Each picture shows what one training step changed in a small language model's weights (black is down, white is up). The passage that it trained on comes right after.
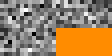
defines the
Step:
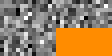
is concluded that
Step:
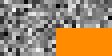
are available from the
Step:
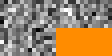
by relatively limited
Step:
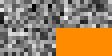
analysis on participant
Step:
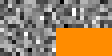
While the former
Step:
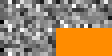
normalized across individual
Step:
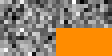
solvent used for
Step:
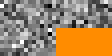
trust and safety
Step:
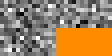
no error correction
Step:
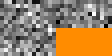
collected for 50+
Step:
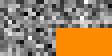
For the usual
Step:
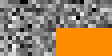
this end we define
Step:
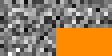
local industry to
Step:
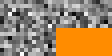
world are concerned
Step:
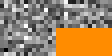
examples of significant
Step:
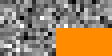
In order to achieve
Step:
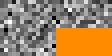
stable when the
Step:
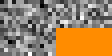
- clearly defined
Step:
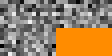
discuss the different
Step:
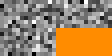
adverse reaction
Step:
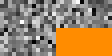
the mass density of
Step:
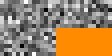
purity and proper
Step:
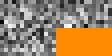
well as the
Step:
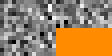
This makes it
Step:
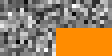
linear relations for the
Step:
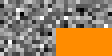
partner commit
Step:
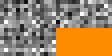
for the structure defined
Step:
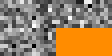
which was the previous
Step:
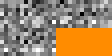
of the operators
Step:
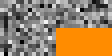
days old
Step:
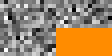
attaining their
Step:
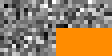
y) \in
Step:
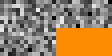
relic density along
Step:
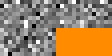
an ovoid
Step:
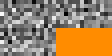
to determine the
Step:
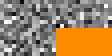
states, one can
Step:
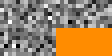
row). The
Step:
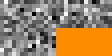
economics along with
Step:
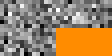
product, process or
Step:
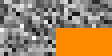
connected issues of
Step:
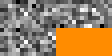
the recent method proposed
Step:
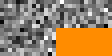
a given category
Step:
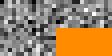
with minimal
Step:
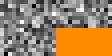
the length of
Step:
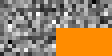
in women, with
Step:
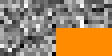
required in order to
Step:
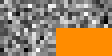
care should be taken
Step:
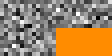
other, the
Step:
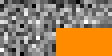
obtain the noise spectrum
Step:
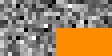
different principle of
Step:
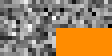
Table entries
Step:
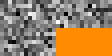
processes involving
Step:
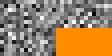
share their
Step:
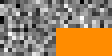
only confined to
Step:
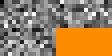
using FP16
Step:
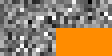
Convention of
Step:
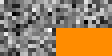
a big
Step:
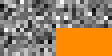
The head of
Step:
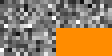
the BS
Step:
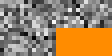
of motion,
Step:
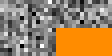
Another critical
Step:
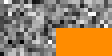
were researched.
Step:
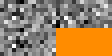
the other terms could
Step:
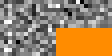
superposition state,
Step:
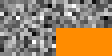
four interoperability
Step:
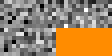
in 25% and
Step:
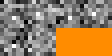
figure 1, we
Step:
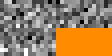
shows the 30
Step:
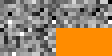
and **stable
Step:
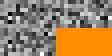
influencing it
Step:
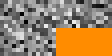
effects A range of
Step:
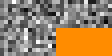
traits by increasing
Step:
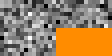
can play a
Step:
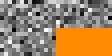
regression of clinical
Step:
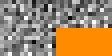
is important to point
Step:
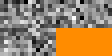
the environment for
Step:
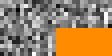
of roots is
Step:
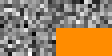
the qualitatively
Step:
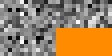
the square of
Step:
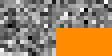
Joseph &
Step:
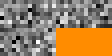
building, which
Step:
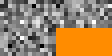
the binding energy
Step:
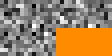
function and the
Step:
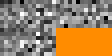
analogy with
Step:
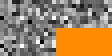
emphasis on
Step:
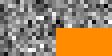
The experience of the
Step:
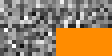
studied previously,
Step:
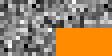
the importance of cell
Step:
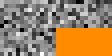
this violates
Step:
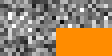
bin at minimum.
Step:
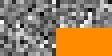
actual MV
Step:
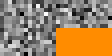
more errors across all
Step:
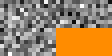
bound, but all
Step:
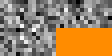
At every section the
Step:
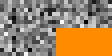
at room
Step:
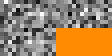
are carried out by
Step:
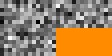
a focus on
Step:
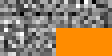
prices and the
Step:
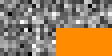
the speedup of
